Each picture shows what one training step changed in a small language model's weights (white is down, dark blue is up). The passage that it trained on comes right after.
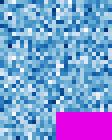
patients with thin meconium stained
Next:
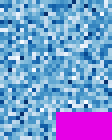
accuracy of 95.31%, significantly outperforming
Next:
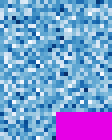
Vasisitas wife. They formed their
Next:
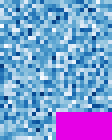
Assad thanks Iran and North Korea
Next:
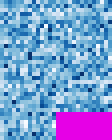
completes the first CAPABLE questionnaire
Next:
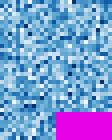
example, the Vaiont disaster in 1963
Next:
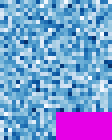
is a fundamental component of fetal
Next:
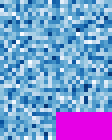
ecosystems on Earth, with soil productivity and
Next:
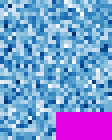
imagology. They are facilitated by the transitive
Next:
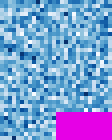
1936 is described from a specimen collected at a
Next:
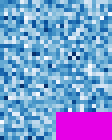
(2014), propone un marco
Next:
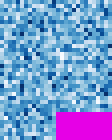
stage remains relatively low. The third stage — functional
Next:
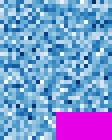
Regression Analysis. *International Journal of
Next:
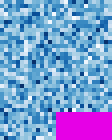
different variables were performed, as stated. P value under
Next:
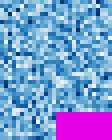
quality Grades or more. Site 2 had a ratio
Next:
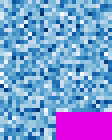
5. Description of resulted qualitative
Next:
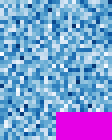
International conference on "Innovations in
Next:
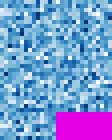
the rudimentary knowledge however, these are crucial
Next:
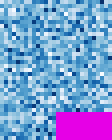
et al., 2015). However, a point often
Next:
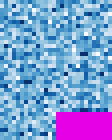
1) Potey A, Kolte R,
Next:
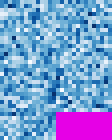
a powerful means of influence and control in the hands
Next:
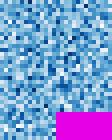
patents are highly effective for appropriating gains only in
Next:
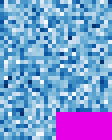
residues - and determine the sequence.
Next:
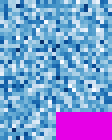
try to satisfy unlimited wants
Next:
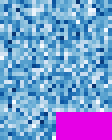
demand. Their performance can be further enhanced by means
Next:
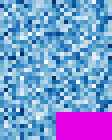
needs. 3. Social needs. 4.
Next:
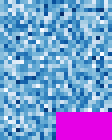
review & editing, Supervision,
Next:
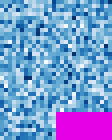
dimensional solutions, it is necessary to reverse the process
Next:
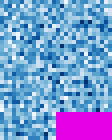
with the results, Al-Mashta (2010)
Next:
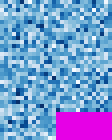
topology \mathcal{S} is given by
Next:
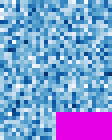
patients with diabetes, a diastolic inter-arm
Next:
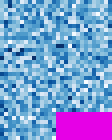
significant reduction in total cholesterol levels with
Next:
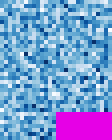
to the manuscript preparation, data collection
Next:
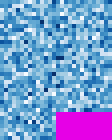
prominence in the Indian society. A
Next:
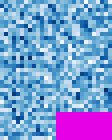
of blends of custard-apple oil and
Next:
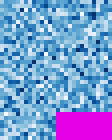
the cases have been considered as biosecurity level
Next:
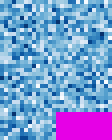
[3], [4]. On the other hand,
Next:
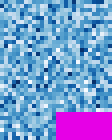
of indicators based on accessibility and availability is necessary
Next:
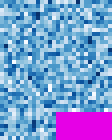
the counts reported by Gonzalez and
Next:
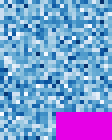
form.⁹⁶ This is also supported and
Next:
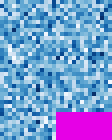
should end with a document written for the key
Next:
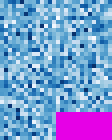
pin must be configured as Input pin
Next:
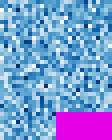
vulnerability trends underscore the
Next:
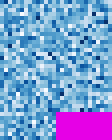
*Coranus* sp. it has been
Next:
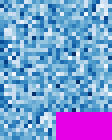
of self-employed, unemployed and
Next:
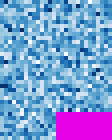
The slightly lower hardness value suggests a
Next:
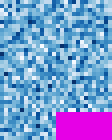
large cities, the impact of the COVID-19
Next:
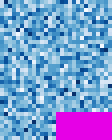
0.001 Levofloxacin
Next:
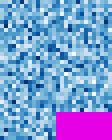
based on the framework presented in this Business Plan.
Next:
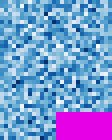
analysis, performing behavioral experiments; collecting data
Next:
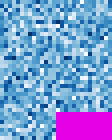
during Work Immersion Mr. Rich
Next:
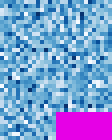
the entire reactor volume, chemical reaction kinetics
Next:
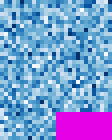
seems that general permutiples can also be
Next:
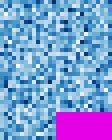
establish entanglement between two ground stations connected via
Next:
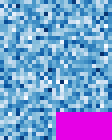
such measures and, by public notice, prescribe
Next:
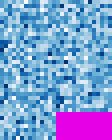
to geological and geophysical mapping and
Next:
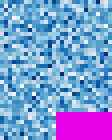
regarding nitrogen oxide (NO_x)
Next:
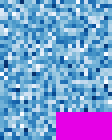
plane E^2 , introduced the one parameter
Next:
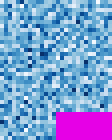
used to collect data. Descriptive statistics are
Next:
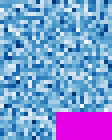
prove simultaneous existence of a group of
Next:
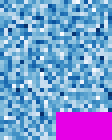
of the duration of diabetes (11 years), and
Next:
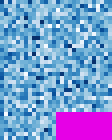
barycenter of the area obtained as the
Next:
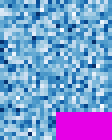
the accuracy of the simulation model and the effectiveness of the
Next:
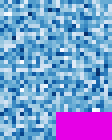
Apparatus/ASN 3 Respondent
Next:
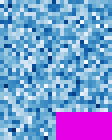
more hostile stance towards Iran. As
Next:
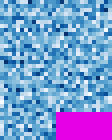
The slight importance of wild greens recorded here is
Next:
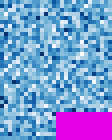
up your own freelance business and
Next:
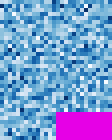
transport services under normal conditions from 6.8 % to
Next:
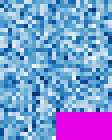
of structural elements of a sample as a function of time
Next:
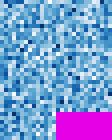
that \check{e} is the identity element
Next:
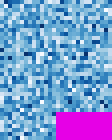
that revolves around understanding the nature of information, its
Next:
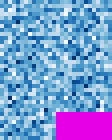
Arunai College of Pharmacy,
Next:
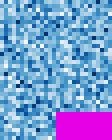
Institute of Nuclear Physics,
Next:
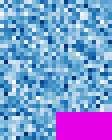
zone's intended cultural landscape,
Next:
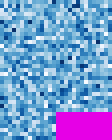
health related questionnaires and scores employed in assessing
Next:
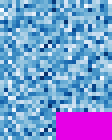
researchers. Secondly, we present the overview of
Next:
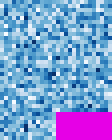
to control another turbine at another location, we can
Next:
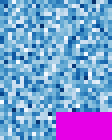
pursuing "Forests and Daily
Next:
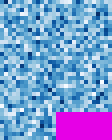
*Levels of Organization in the
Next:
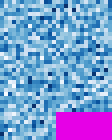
sugar, salt and fat
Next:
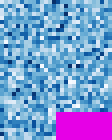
construct linking the Indian and Pacific
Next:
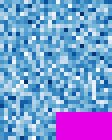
There is no obvious way to choose between these two
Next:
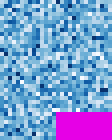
as burglar alarm circuits, alarm
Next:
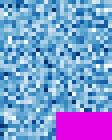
each date. The substrate, leaf and
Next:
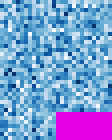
becomes more enhanced at higher temperature, and for
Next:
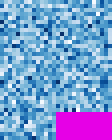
and socio-cultural perceived factors. This is
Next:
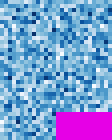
Many systems failure rate show non-monotone
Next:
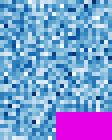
(FHEI) [5], Gradient
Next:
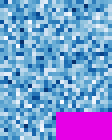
BART, each component of the additive model
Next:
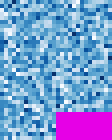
its business and economic conditions can be improved.
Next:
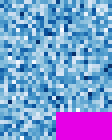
of organizations, whereas potential sources of value creation and
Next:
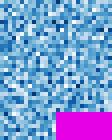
using the AIC criterion with maximum lag set
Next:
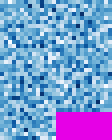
acetyl chloride (8 c. c.)
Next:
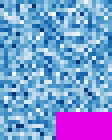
were chosen because of their prominence in terms
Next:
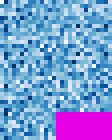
Programme acronym One Health EJP
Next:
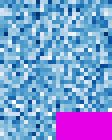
the papers of this sample deals with interactions
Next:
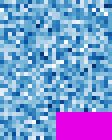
resin was applied to the top of tissue. This
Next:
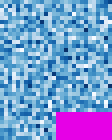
symmetrical plastic reliefs of the certain
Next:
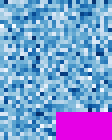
Turpin is the Research Associate on the
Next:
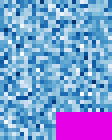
land. These wise scholars launched
